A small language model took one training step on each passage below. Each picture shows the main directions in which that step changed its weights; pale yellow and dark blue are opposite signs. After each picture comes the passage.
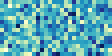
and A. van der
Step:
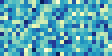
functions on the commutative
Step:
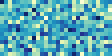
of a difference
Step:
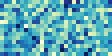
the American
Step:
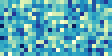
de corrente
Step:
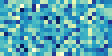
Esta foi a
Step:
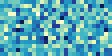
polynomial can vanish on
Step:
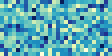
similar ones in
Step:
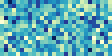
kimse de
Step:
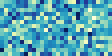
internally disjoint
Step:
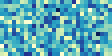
/ \diagram%
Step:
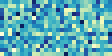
le corté,
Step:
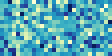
des späten
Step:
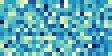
obtain the same exponential
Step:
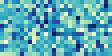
ADSS has
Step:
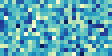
= S$. For a
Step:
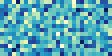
% we test the
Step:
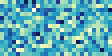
function of the hyperbolic
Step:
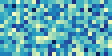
wheel on
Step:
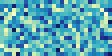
decide, e
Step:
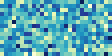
employing direct
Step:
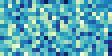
la actividad
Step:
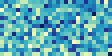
the AC equation with
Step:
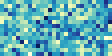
shape operator -
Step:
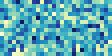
automorphism interchange
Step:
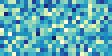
a finite diameter
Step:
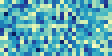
beden imajı
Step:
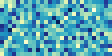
Press, New
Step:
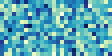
the Hopf
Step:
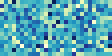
- oder aber
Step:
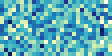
Soler en
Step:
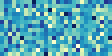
is a newly
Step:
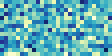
As $\alpha$
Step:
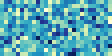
gesis auch die
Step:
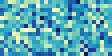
selection problem in linear
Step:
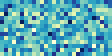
are known exactly.
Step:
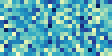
if $\pi C
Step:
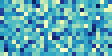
modique de
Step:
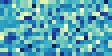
que permite que
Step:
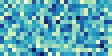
. \] It follows
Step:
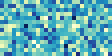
$V$. Then
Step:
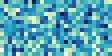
{A simple approach to
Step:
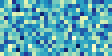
para a socialização
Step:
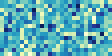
constraints and
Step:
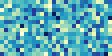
along with the property that
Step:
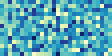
with greedy
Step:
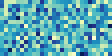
not a constant map,
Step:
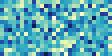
expertos en el
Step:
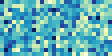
measurable function
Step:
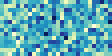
papel positivo en
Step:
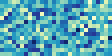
interpreted as one
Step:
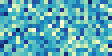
to the continuity of
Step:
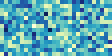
work owes
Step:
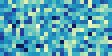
Professores de
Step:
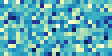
definition every lift satisfies
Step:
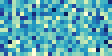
and Beyond”,
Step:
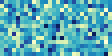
condition imposed at singular
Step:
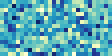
be arranged
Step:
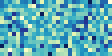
coarse moduli
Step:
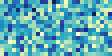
can be tempting
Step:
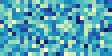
Derivation of
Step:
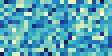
erta enteral
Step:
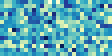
yields the desired
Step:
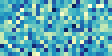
a assertiva
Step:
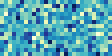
на иностранном
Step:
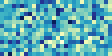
fronteira com
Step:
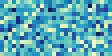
on the phenolic
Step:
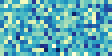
\gamma}}$ and
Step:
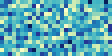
to explain
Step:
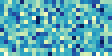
и росту
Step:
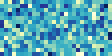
after dropping a
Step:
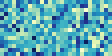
0$ one gets
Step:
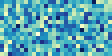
$F$ is
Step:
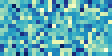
to be the minimum
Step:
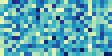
essa construção de
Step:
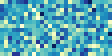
of the surface, which
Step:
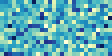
correctly up to
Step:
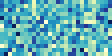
\noi where
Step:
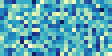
not always
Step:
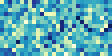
grateful to
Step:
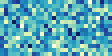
decrease in the
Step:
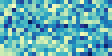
\le i \le
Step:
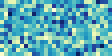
popular algorithms
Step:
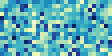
minimum of the
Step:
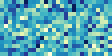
virov za
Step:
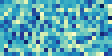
order, which is of
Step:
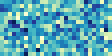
nodos utilizados
